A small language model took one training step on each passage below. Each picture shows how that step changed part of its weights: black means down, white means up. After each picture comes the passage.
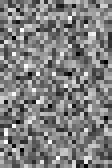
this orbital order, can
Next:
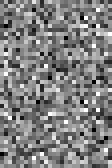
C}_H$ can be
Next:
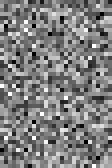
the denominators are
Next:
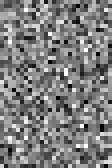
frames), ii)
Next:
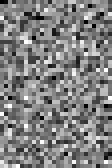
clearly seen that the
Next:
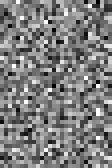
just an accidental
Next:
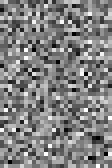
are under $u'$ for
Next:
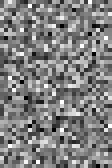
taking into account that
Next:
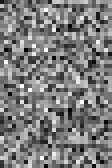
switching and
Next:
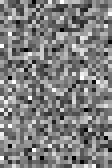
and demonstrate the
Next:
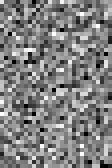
and predicted solutions from
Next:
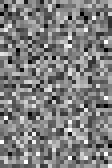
role in the formation
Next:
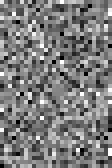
and MDI, their formula
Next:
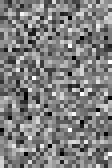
India. He
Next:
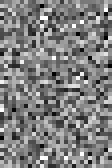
have their very foundations on
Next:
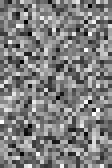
account of the proton
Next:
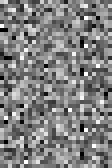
$\delta>0$ such that
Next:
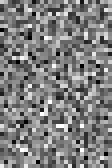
image $\overline{F}$
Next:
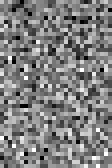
The desired embedding
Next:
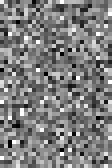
and mismatch
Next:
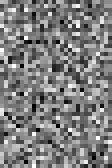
algebra isomorphism, and therefore
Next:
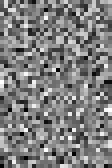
for anisotropic
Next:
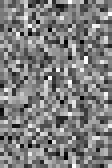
to prove so-called
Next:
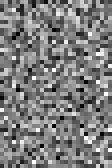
upper rectangle
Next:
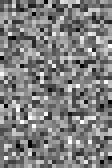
{\em PLOS
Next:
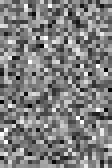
Let $E_m =
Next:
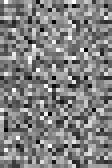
be a corner of the
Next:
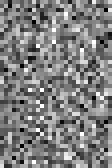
(C. Conroy,
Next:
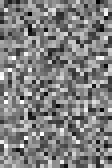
can construct an alignment
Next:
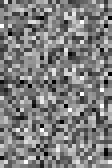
phase changes compensate
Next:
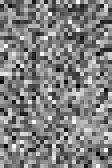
spectral lines, a
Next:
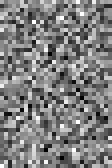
Processing, IEEE
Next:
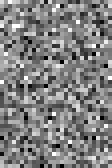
at 8\arcsec\
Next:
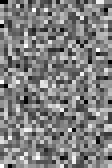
furthermore can see that
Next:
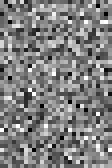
meson wave function in this
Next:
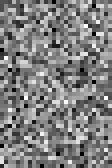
well defined at every isolated
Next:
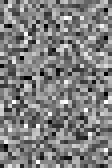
We remark that if we consider
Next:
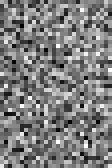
in high density regions with large
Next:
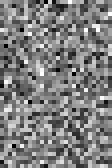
to the users how
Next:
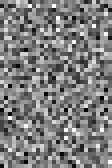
The depletion is stronger
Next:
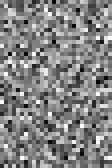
spirals driven
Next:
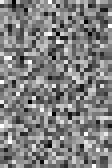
problem in scientific
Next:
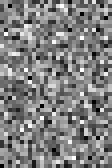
order to quantify the
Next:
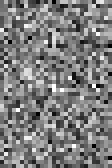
not require the exchange
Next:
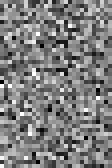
fair comparison with
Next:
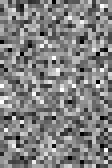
or 8 oxygen
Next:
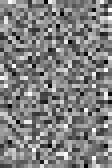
the code of $\G$
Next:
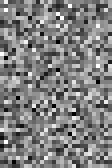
be described by the dynamic
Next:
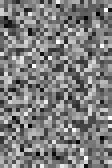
for the distribution of link
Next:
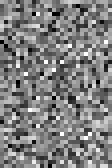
Light pollution is a
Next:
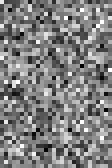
However, EEDBR
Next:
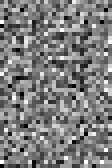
and averaging over
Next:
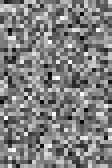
spin, yielding a
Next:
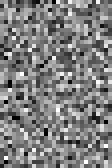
kernel estimator based
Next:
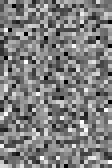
center of a small cluster
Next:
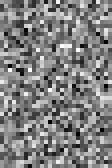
although the restrictions
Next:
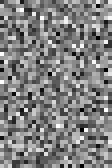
index $\gamma$ at
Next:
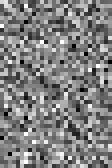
$T_L$ and
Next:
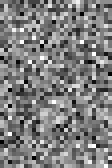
developed in Part
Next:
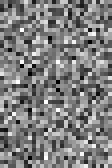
expression values were taken from
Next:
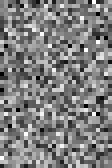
not fully capture
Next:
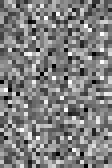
comparing the symmetric and
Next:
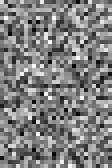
physically consistent
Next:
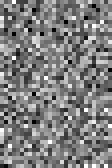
\to 0$, the results
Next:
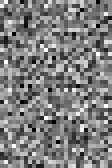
spherical Haar
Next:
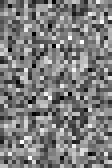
used as the output to
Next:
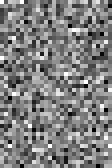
diagonal and $R
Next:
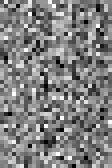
equation solve, which results in
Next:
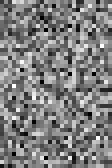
events and technology
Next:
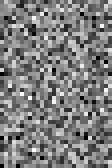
canadidate magnetic
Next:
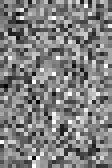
lowest energy structures of the
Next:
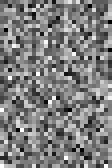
setup, the scaling factor
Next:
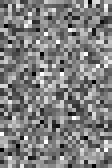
is the infimum and the
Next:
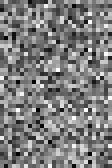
are calculated by means of
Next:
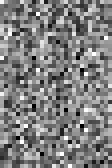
These spectrograms are
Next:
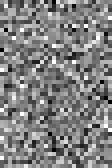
univalent, linearly
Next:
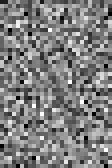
where $\cS$ is a
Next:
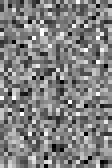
extended as distributions
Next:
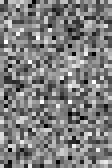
Density $\rho$, mean
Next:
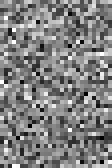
\caption{Band structure
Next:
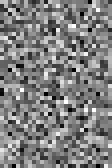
the potential $W$ (see
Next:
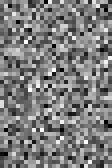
of rational primes
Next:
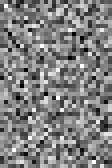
long ray. The
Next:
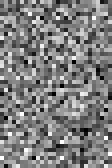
factor and symmetric gauge
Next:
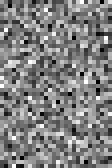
phenomenon where a
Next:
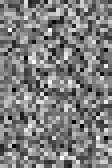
model that leverages
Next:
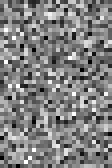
creation operators,
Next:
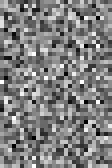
\quad \quad \quad
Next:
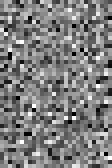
be freely obtained from
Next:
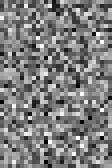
constructions and the results of Section
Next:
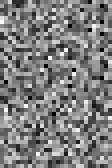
the presence of complicated
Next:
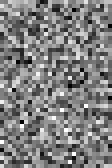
in the $j$-th
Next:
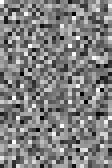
and Zn the Fermi
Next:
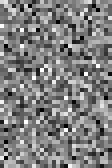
$c$ is any functional
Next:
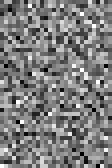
the pull-back
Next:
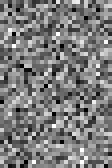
local density of states and use complex
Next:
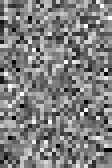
be different, but the above analysis
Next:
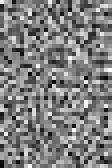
in which the rocket
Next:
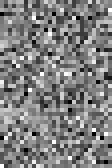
Zalloum. \newblock
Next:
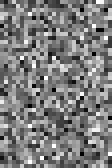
operator can also have additional
